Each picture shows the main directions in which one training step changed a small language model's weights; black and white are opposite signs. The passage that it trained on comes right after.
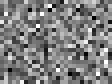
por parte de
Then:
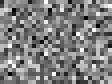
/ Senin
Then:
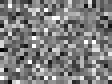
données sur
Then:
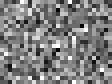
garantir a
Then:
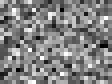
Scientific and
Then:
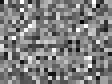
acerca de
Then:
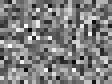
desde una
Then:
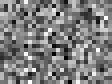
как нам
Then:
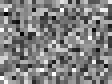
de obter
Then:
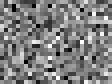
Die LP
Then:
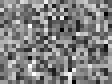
când se
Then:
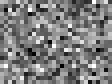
to verify
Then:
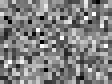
for sources
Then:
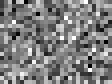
por aqui
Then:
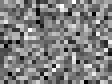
pelar) y
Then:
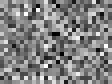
virtud de
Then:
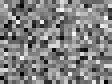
a sua
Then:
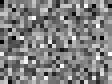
generasi muda
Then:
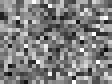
la politique
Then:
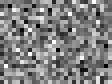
que o mal
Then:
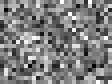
chiqish –
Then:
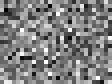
La valoración
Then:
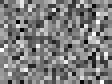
e o uso
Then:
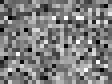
alcune di
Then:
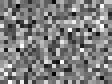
qu'il a
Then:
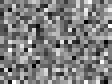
inicia com
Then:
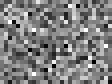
qui peuvent
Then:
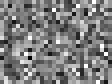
à luz da
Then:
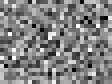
using of
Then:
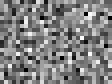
3D, on
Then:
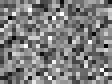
Un exces de
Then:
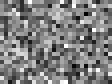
se vouent
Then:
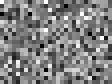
provides a
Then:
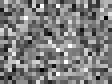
esperado de
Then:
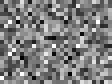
e che
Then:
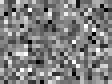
почв с
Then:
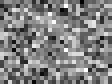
condição de
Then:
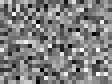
в качестве
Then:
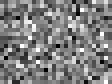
intención y
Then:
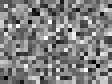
tal modo la
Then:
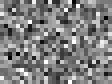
Art and
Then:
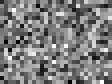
em duas
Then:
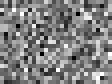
доска и
